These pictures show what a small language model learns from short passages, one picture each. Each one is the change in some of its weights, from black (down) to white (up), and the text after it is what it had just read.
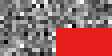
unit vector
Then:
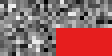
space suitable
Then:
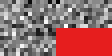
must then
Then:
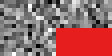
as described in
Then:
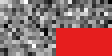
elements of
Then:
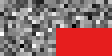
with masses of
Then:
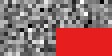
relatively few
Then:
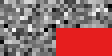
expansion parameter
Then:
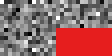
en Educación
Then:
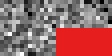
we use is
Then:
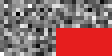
Y es así
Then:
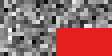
is the time
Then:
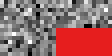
the higher
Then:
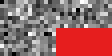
va uning
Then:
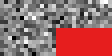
may prove of
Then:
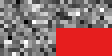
that leads
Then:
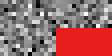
was performed
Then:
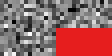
realización de
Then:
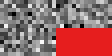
properties such as
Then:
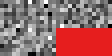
the spinwave
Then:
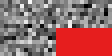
series =
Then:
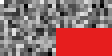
pas un
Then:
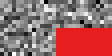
of Science
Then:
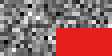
los videos
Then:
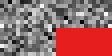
below the
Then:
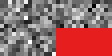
to their high
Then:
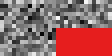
used and the
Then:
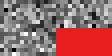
is denoted
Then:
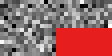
la que los
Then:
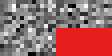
the absence
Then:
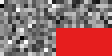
for this evolution
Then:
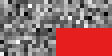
at which it
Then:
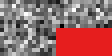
maximum number
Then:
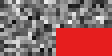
as follows:
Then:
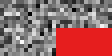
important component
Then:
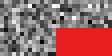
et ce,
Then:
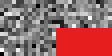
transformation of the
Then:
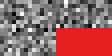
exist, are
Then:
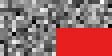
assume that it
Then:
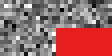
is robust
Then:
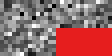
we take into
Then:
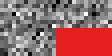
to calculations
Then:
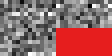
processes in the
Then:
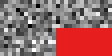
each node.
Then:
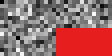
va amaliy
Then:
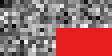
consideri il
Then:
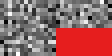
describes the
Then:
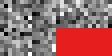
doch meine
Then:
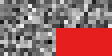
string was
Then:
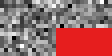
Bu tür
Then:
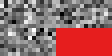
ano, de
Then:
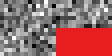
the reason
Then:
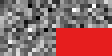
excluded the
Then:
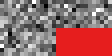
distances and
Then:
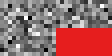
\& Shen
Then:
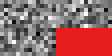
in these equations
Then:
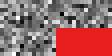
de nación
